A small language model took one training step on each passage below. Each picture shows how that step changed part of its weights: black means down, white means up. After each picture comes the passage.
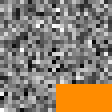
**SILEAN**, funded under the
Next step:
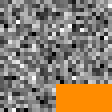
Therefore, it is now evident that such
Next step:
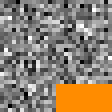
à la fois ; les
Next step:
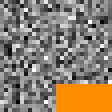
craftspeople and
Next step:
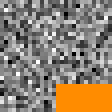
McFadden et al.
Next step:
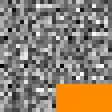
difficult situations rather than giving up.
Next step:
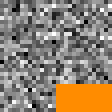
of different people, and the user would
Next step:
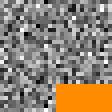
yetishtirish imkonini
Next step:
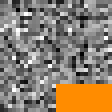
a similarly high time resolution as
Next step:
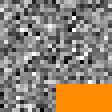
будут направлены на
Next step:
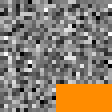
in such a way that the approximation of
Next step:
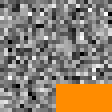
of $G$. Dually, if we
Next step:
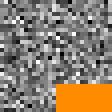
with unit cost and labour
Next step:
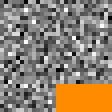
depends on cost, a consistent
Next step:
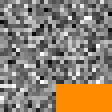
The resulting realization of $\Phi
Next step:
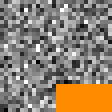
Carr T, Rank MA,
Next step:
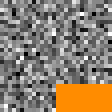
factor of 3 and similar to what estimated
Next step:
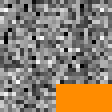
intubation and extubation.
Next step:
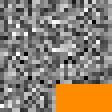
Nações Unidas, 13 de
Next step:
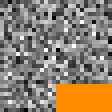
are of this kind. A more specific
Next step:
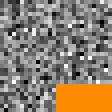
to the gas, and $c$ is
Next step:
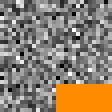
using triplet network,'' in
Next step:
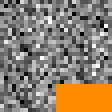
teknis dan sikap
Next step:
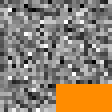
prescriptions de la charia ou
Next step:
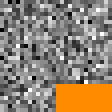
chorakda beriladigan
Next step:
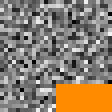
feature of the regularized
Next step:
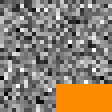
and Single-Parent
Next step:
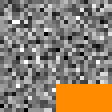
prioritize usability and
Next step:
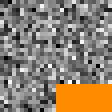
will translate the proof idea
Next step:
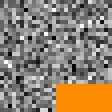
en eski olanın ise
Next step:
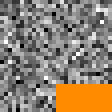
to make tourism development as a support
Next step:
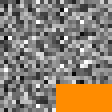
we only need to show the sum
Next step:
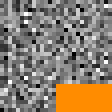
a particular event is an important
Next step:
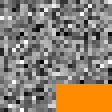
of increased circuit size.
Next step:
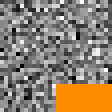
and EMOS models with regional parameter
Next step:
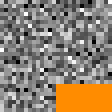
e televisão)
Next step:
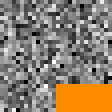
to check that conditions (3) and
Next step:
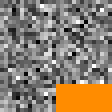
expansion and from which it
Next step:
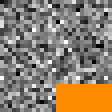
undergone double-blind
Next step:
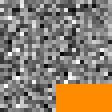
this figure is projected to
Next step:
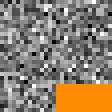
benefits from the API,
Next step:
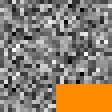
funcționarului merită
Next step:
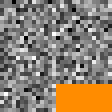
(e.g., application,
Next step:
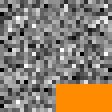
Policy Optimization
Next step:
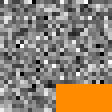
развития. Кроме
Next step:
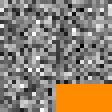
about ovarian hyper
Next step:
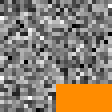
in terms of the basis deformations
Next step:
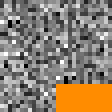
Ph.D.IT. has
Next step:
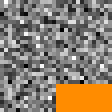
series and had a wave-like
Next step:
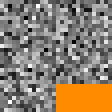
scratch using a rolling
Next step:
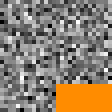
The group's effect was graphically represented
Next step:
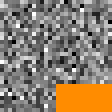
180° positions along the
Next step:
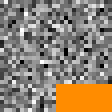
yoshdagilar nutqida bu
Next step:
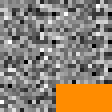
التحديات التي
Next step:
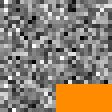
of European Orientalist
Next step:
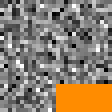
could be resolved. This process was
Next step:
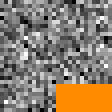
pedagogika instituti
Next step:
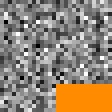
study. \begin{figure}[b]
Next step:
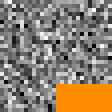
overtaking the late-time
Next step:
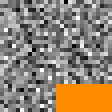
the English teacher of grade
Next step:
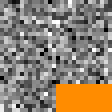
fold change (Fig.6b).
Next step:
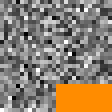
postura, é fundamental que
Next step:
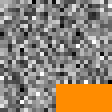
самом театре,
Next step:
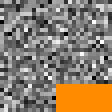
about 50 mg/50 mL in
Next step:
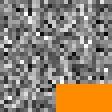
L}. \end{equation} This is
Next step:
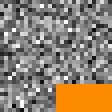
do ambiente pesquisado e
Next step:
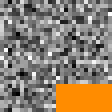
estetik zavq berishda
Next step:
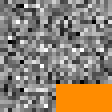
coinvolto nella
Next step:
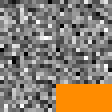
reaction. Our strength value is found
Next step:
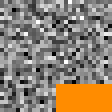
use of physical space to insert the
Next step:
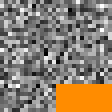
cosmologists to hypothesize
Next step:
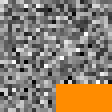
by the Central Cloud and
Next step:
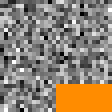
stations. Future work will focus
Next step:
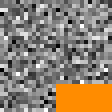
bo'yicha takliflar
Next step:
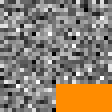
al. Alcohol use disorder
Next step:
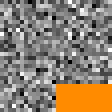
follow green guidelines in how
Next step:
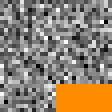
membrana basal. Testes
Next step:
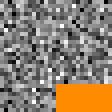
gas. The remaining laser energy was
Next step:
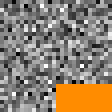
15a. Results Report
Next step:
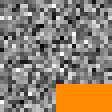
of proposed system under non-linear
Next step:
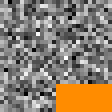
transfer to ground for further processing.
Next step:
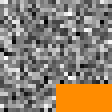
light 34 pneumology
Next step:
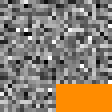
professionals, Knowledge,
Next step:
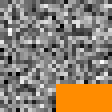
construct of organisational support
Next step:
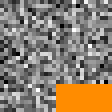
sufficiently long chains a transport band
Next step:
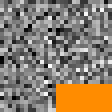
been evaluated and reported in output
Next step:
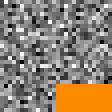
player has a dominating strategy
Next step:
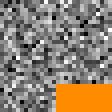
areas of the *access in the
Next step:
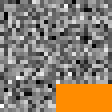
gender of nouns was
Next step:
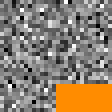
canlanmış ve asayiş
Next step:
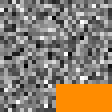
largely maintained under extensive
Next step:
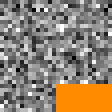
and Education*, 1(2),
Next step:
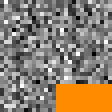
is significantly lesser than in the
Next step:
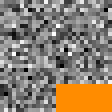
the model and generates estimators by
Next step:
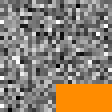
a Universidade Federal da Bahia
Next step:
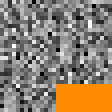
constant $\Lambda ,$\ which is characterized
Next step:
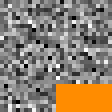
CITY CENTER The very
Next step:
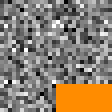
holatiga nisbatan
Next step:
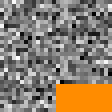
reported that the HeII GP optical
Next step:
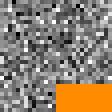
- Merni sistemi u
